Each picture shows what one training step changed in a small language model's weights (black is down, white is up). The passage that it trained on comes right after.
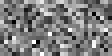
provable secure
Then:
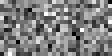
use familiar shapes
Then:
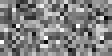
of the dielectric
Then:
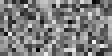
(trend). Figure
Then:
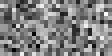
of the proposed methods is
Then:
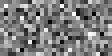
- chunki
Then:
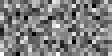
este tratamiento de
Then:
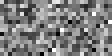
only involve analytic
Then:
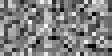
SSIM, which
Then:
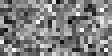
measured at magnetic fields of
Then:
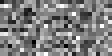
lines (see Line
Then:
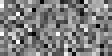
ABS gears
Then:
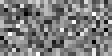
classically evolved phase
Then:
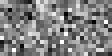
the mere IA
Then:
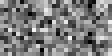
subjective stress.
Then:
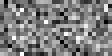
= 1$, see Figure
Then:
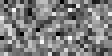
long cycle life with minimal
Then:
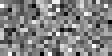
in HLW
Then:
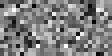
Lage unter dem
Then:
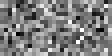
of legs. Since
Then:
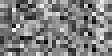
of the relative variation
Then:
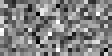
labour market access for
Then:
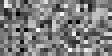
para gerenciar
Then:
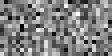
In this article,
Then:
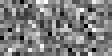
de acesso à
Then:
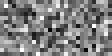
nucleus (Fig.
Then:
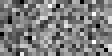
between them do not get
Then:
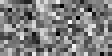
the prominent
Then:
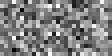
function of the number of
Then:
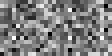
of a structured interview
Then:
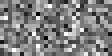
Floating Lag
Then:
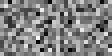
mainly responsible for training and
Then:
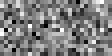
de Pesquisadores
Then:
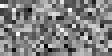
means of the method explained
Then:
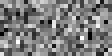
por fim identificar
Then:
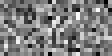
risk. But there are
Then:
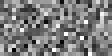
critically speaking,
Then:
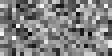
of the QKD
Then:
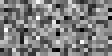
valorar la
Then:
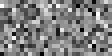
for beam spread by
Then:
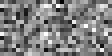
experiments is shown in
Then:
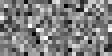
urokinase in
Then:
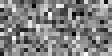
structure is an open
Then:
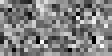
the last century to
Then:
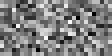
of the latent representations
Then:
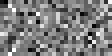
large-$x$ effects
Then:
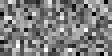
J Appl.
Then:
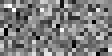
que corresponden a
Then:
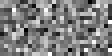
for recommendation.
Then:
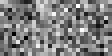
the Lancet Journal
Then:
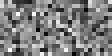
better their financial situation and
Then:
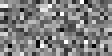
can be done by using
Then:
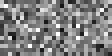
doesn't retard
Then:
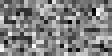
benefits to cloud users are
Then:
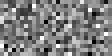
country develops according to
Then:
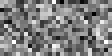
with insulin
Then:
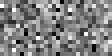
for any model we define
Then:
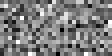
who cannot afford a
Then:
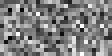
The aggression against
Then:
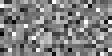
also taken into consideration
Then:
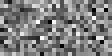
considered as an instrument for
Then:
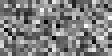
fish for quite a long
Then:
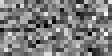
l'inclusion et
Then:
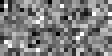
avoided crossings between
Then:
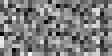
food safety risk assessment
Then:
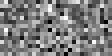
were generated for understanding flow
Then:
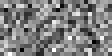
evolve more slowly
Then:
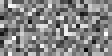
H$\alpha$ and
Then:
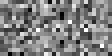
information on Baltic
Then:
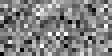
holds for the function $
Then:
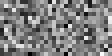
saat arasında
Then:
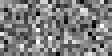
desvia a
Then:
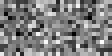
a list of summary
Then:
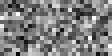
guruh bilan
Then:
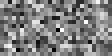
and species 2,
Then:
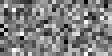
her koşulda
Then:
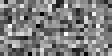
: Axe
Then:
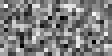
в частности на
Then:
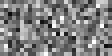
и практики.
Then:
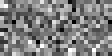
confirmed by Q1
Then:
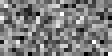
administratie moest
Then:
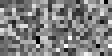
structured interview to determine
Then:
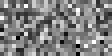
hypertensive patients with
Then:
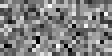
according to their application is
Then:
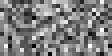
these health effects. In
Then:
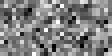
changes related to demographic
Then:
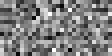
to improve critical current performance
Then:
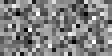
Column Column
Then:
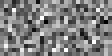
field applied. We establish
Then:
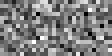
City through an examination
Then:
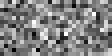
and an unstable
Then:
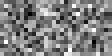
adsorption of
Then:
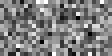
de lesão devido
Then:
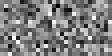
tree interfaces.
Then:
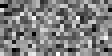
English and published were
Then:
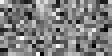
the neighborhoods
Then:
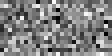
whose signal was used to
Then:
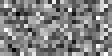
maps from the code ring
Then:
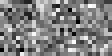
the TXOP
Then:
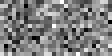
order to find the
